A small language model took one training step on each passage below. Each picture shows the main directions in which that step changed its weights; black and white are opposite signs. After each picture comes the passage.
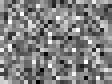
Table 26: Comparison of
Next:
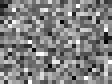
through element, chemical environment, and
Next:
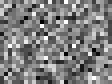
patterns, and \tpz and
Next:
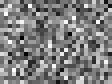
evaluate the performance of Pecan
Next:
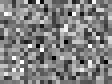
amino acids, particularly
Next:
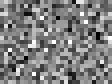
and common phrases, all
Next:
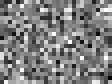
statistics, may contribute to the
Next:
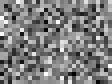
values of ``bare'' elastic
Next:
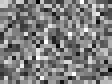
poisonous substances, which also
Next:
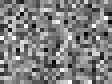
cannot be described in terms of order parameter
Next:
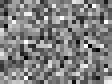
local and affective ways
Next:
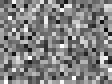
the adiabatic effect}
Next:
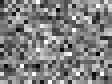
that meta-learning does not
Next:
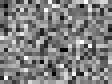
large unit teaching design, continuously
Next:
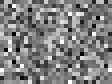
regarded the use of commercially
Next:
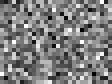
algorithm tests whether there exists a
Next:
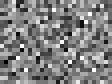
research is to compare the performance of
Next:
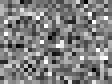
3 for each ton of
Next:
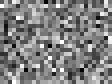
not belong to a main
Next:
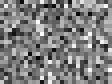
Area, thousand
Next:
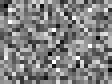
the TBG device.
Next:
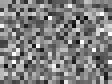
these wards that emphasizes the
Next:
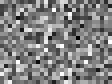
the mixed solution for the organic
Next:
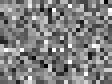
The STM measures the
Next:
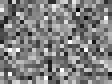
interest The authors declared no
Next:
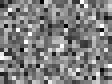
\ref{f6} presents
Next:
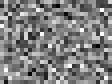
the algebra possesses a finite
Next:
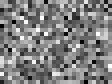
a specific value of the label
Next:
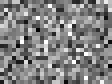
result of computation or measurement.
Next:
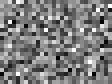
flow states based on previous conditions,
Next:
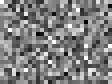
to capture larger motion due to a larger
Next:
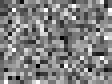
problem. The consequence is that
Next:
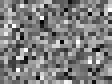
for analysis: tutoring,
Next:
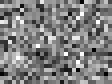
determined parameters (logarithmic
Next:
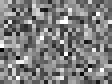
surface of the disk, the flux vector
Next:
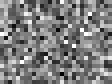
framework, transformative knowledge that needs to
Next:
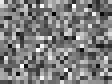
to pin down pion scattering phase
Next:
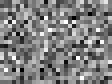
of cellular metabolism.
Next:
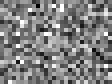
2021 Related standards ISO
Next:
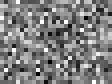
writing only at the end of the
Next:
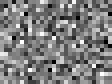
two shadow fermions,
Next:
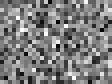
= \left\vert\hbar
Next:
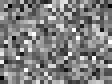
the target as quickly as
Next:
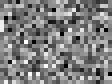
as the ability to independently deploy,
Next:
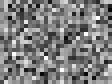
the anode, or cations,
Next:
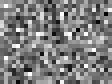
large memory consumption and to efficiently
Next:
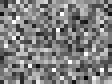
in other countries across the World.
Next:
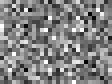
our proposed method is more applicable to
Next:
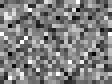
reconnect at a topological
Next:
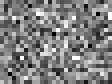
switched reluctance
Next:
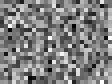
ensure children's regular class
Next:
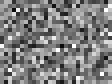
time. For this reason, it is
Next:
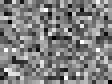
process is shown in Figure 2, and
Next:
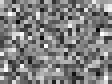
with $\F$. The demand
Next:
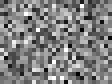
and in particular the order of the
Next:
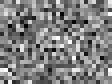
gas inflow, followed by star
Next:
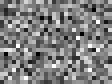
place, chiefly because of
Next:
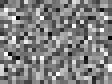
would provide an important clue to determine
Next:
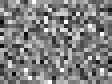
are the only feasible
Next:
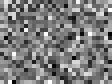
the lack of a synchronized
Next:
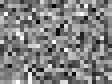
and doctorate in
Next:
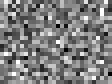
the scalar field is equivalent to the
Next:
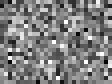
application with the amount of 24
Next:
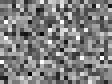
the highest binding affinity
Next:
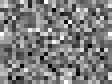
of loan words in the play
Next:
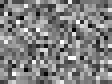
is the distance traveled by X
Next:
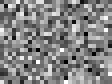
to respond faster to changes in
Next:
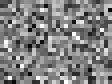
countries. The contribution to the current literature
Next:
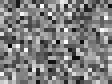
the results reported by Das et
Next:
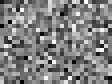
no free parameters. We thus demonstrate
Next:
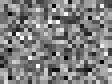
decision threshold $e_{th}$
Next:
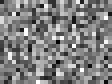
investigated in a similar spirit
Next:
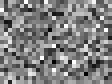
and whole-cycle flow
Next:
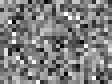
costs due to termination of final
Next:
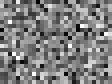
lossless line, all the power
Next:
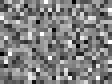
fibers were initially
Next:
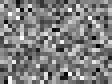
throughput while varying number of
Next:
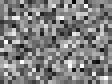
SED fitting, we also
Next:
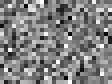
literature review compares the AI
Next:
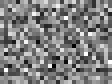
but with the `wrong'
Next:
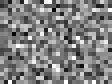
explicit, denoting by $\psi :
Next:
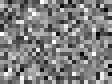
Follett: Power
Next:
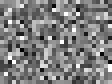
shown at the same plot.
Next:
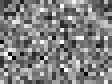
supported by the DFG under
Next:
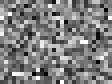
processing of microalgae and
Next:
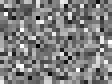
the thinning down of the
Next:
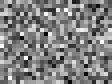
are pursued, such as
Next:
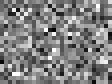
where $L_x =
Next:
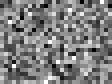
\varphi_\kappa)$ &
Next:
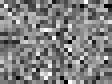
area by routine stool
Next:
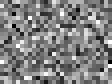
H3 DGGs.
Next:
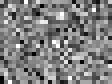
downloading them locally from
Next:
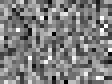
conformal energy $T_0$
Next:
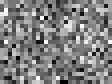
effort to a manageable level
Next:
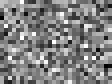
validity with reflexive indicators
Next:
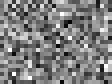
the lattice model are then $z =
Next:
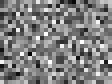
they are roughly divided into
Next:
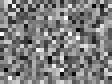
the transition probability between one state
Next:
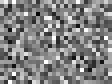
appeared during a session to
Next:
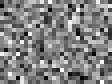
perform a fit on the $\ellpm
